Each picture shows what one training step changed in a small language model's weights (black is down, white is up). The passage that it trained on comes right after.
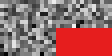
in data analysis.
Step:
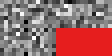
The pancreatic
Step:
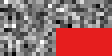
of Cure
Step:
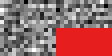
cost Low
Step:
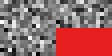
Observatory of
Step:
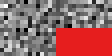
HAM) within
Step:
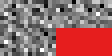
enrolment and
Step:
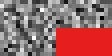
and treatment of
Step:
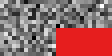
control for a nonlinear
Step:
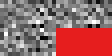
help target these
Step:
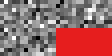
output response for given
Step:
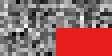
calculated without making any
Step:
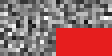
at the level of
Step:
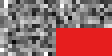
present results only achieve
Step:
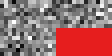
$\beta$ is
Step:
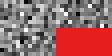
University of Hong
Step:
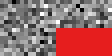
gauge invariance forces
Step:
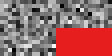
governance and thus
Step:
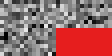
other forms of uncertainty
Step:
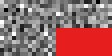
any clear correlation with
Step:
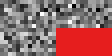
education program in public
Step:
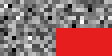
K$ and typical
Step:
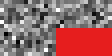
point of view on
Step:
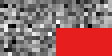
as heat losses
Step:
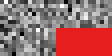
refers to agreement on
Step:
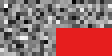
expense of other
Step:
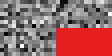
the prospective
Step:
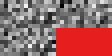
beam strength – required
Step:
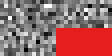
CRIS appear with
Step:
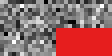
determines whether information
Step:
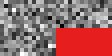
application is an academic
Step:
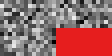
frequencies. The very
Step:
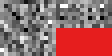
use of library
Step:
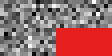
controlled clinical trials
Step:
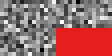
to the entropy of
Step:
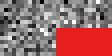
20\% less than
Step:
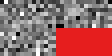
months confirming a
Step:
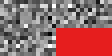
sensitive to the
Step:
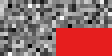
H₂ molecules by
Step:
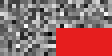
onto the central black
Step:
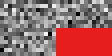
taken another 23 years
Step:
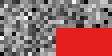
which dominates over
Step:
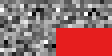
conducted through a survey
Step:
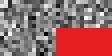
for HIT.
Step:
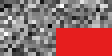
Figure 3:
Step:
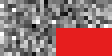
molar ratio of
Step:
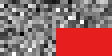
Although these models can
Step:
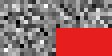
a complex phenomenon that
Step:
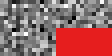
to our experiment because
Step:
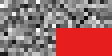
cardiac action
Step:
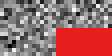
us by R.
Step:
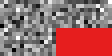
to buy,
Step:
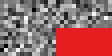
and by the definition
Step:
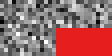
of rural
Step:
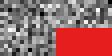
between the need to
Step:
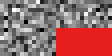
The second, correlated
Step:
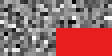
of the considered
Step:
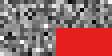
comes to calculating
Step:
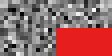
and CCS to
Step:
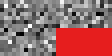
is lower compared to
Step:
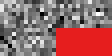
transformer, high
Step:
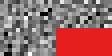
which is also significantly
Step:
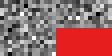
suggesting that the critical
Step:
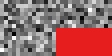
secure and
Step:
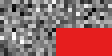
run institutions such as
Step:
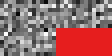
particularly relevant when the
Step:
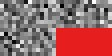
1-dimensional and
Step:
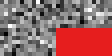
(used for approach
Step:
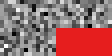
resulting in a damage
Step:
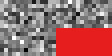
solution. The dashed
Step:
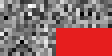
fuel consumption obtained
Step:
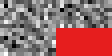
were analyzed. The
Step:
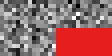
sizes and greater distances
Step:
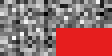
computing here is the
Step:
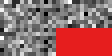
field experiment was conducted
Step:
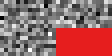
explore the experiences of
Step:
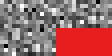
a significant proportion of
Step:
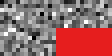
$A$ in
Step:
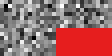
can be set as
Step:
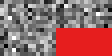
serves as a tool
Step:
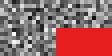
materials used to facilitate
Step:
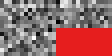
emission could be
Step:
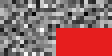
finite degradation rates
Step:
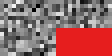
identify the boundary states
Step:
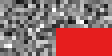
holes in SCO
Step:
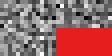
be translated in
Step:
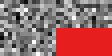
neither of methods
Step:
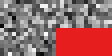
only lead to quantitative
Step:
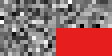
investigate the electron spectrum
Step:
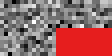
quantum dot).
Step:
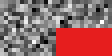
and permutation importance
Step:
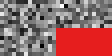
inference against stored
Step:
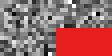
effects and changes in
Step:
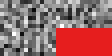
for a max.
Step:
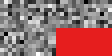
project there were
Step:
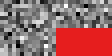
our knowledge of the
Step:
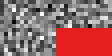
the midplane,
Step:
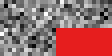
was used for
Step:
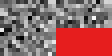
encrypted using
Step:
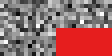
when competitive and
